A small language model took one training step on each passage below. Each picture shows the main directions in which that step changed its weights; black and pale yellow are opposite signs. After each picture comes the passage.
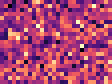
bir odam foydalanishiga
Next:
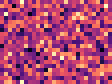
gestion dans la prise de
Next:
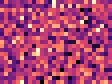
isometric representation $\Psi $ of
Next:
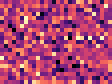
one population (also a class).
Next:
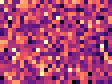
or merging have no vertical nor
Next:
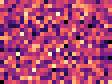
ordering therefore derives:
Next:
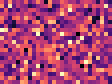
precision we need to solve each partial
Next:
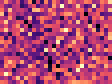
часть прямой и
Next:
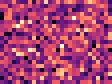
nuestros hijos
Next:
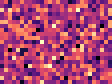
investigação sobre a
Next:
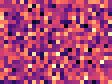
platform), the researcher should opt
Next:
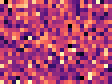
детекторы, и в
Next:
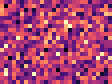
to and by participants, a training on
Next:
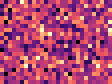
платформ в
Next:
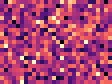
molecules seeded in
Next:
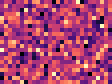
by Hilbert does not exist. In the
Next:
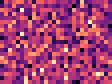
KIRISH Muayyan
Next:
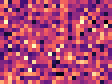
Ключові слова:
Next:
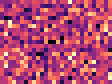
respect to somatotype, significant
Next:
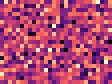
do not necessarily extend to the
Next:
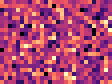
emphasize research content quality and
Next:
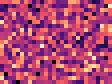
terminlar leksik
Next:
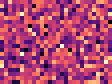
Programmes. It is tasked with
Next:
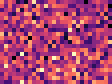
Runge embedding. By a
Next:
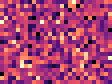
The DNP author does
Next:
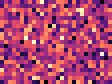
of the syzygies) in
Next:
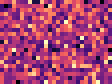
from the perspective of a regulator is
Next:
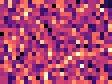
role. INTRODUCTION
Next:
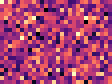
(FeNPs), operate
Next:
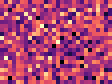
infection, rupture of the
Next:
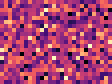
fast as possible. In fact, in
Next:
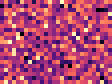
courts while capturing the
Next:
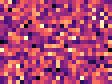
dilakukan perancangan sistem
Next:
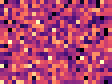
двух - или
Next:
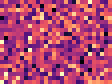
in the proofs in the next
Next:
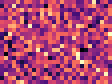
the experimental data was determined by the
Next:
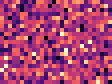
yang sering dialami
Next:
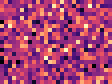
method succeeded to solve the problem
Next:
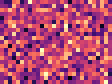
blocks, addressing the main
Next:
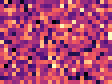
context, gestational age estimation,
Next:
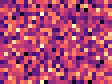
What the NN learn is to
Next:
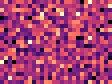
in genomic activity and the
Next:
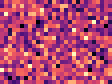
stone and love spells
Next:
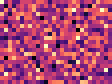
aniqlangan. Metastaz
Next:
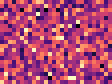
depression in drug addicts?
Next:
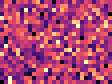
by a factor of about 2 to
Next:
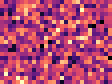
use: handout for one-time
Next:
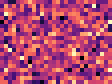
These components are responsible for
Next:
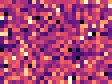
and Mailepessov,
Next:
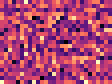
raida senosiose Europos
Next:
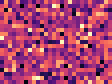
поэта. На наш
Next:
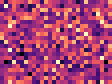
uses the barycenter of the data
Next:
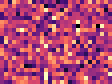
Saifnazarov I.
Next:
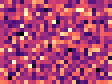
congruencia como elementos
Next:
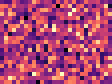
been reported in the literature that the
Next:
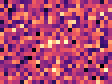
produce lesions in kidney
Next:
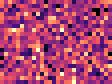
fa riferimento in
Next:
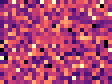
1) The case \boldmath
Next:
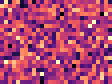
студентов. М.:
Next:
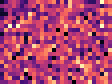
barcha omillarni
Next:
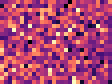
the terrestrial topology and
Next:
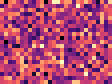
\quad &n\geq
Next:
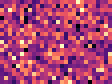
as time goes by. It shows
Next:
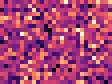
in Chapter $7$ of
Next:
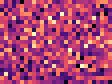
O paciente acompanhado
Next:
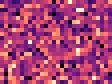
\begin{equation} \left[
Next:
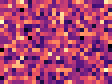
for transmitting control signals to
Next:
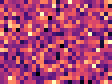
not possible with the project to provide in
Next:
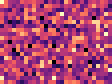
order theory is bi-interpretable
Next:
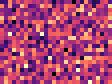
following the integrative taxonomy
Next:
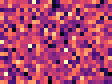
is defined as the target variable. Since
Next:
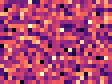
ratios we infer from our observations
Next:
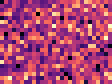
you would say that 'you
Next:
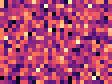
cotangent sheaf and
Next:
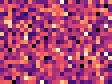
taklif narxlari
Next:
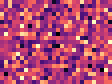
a isso, a ausência de
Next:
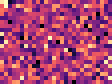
, the AI model is able to
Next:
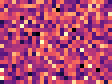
such as Emotiv’s
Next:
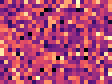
che nel cinema di
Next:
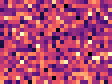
in the work of Douglas
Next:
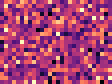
on the details of the method used to
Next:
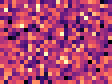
brasileiras e seu
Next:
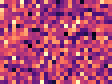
barcha a'zolari
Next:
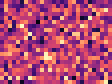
del tratamiento especializado.
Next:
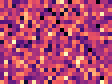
arm of the manometer was
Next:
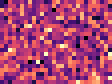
categories are primary (disposable)
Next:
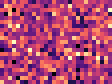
xususiyatlari, ta‘lim
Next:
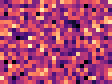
finite and each $f_{k}$
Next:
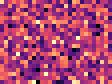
key element for achieving universal financial
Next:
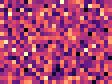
shown in Figure 5, fire
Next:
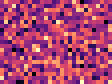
2023 Indonesian Health Survey
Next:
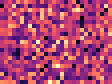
the next section the main result and the
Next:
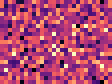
Istanbul, for instance,
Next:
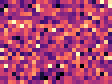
set-theoretically supported on
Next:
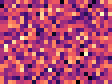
the *Portrait of
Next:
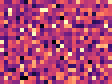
described. It has been shown that in
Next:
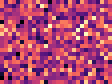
selectivo que el ABTS
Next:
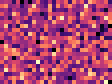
descriptions are exactly as above:
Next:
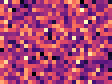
государственных и
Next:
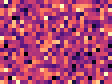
exploring more specific and effective
